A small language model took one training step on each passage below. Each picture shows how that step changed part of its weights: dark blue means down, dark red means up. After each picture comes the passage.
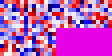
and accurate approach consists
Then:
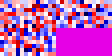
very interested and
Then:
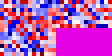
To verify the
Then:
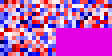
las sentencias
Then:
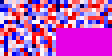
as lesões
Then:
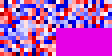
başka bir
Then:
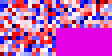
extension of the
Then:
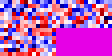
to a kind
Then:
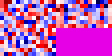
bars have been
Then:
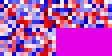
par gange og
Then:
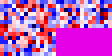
true distance of the
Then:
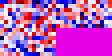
muhim omil sifatida
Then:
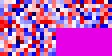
origin) by small
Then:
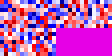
which local,
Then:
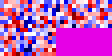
escaped to
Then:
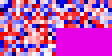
a photon index
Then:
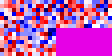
constant (see,
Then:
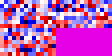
in to any complex
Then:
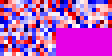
the chiral potentials
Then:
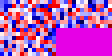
increasing the number of
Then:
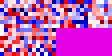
DAC to
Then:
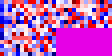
structure of biological
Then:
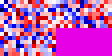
grants from the
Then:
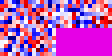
we first introduce the
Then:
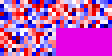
uma vez que
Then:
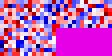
confounding factors
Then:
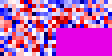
на ринку
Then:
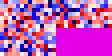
to end up with
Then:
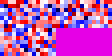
of next generation
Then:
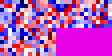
visto em
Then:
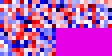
photometric measurements
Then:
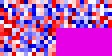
and entanglement has been
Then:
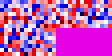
matrices $\Gamma$
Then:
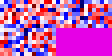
extracted from the
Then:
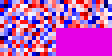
a relation between the
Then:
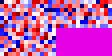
ratio of absorption
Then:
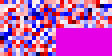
a follow-up
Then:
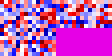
textiles en
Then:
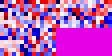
calculate the optimal
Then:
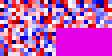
time, whereas
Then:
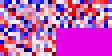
loss because the
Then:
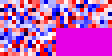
chosen for a
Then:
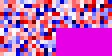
chiqdi. Ushbu
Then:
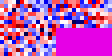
can only be of
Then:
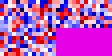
u ta'lim
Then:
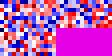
The resultant neutrino
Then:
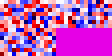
Matter and
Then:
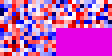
for individual voltage
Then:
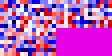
to n and
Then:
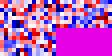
informação na
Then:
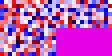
pairs and small
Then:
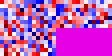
near future, the
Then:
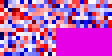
and psychological
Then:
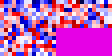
planar geometry the
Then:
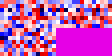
a despeito
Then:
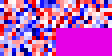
observations on the
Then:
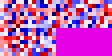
convolved with
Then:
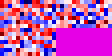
\\ \forall
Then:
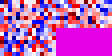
luminosity around the outer
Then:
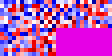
nur selten
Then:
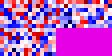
educadores que
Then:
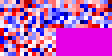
Том 1.
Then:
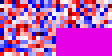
image size was
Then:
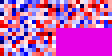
of as one of
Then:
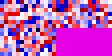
at ambient conditions
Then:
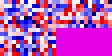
sensual and
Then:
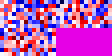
son una fuente
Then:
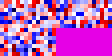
gates, and
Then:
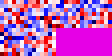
agreement with experiments.
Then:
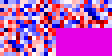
o simili)
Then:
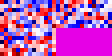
is with the
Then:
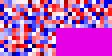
sua utilização por
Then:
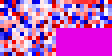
the current measurements at
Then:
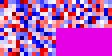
Let us now
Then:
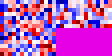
induction over
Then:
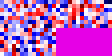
luminosities and
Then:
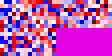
Republic of
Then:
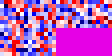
and investment
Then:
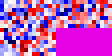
insonda 50
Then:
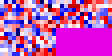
stars suggest that the
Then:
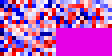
diffusion equation into an
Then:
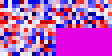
s \gamma)
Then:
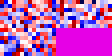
technologies could
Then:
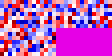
and contains parameters
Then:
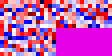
fit of these data
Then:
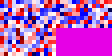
Mamanov Ch
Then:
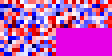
\& Institute for System
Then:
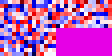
e também é
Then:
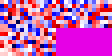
too large with too
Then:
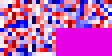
acquire sufficient
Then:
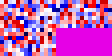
height of 5
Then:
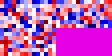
the Hilbert
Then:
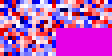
the composition of
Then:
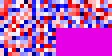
transmission and other characteristics
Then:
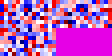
penal da
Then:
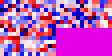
in shaping individual
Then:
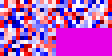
the disease
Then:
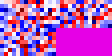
sociales más
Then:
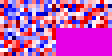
solve these problems
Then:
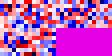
produção de
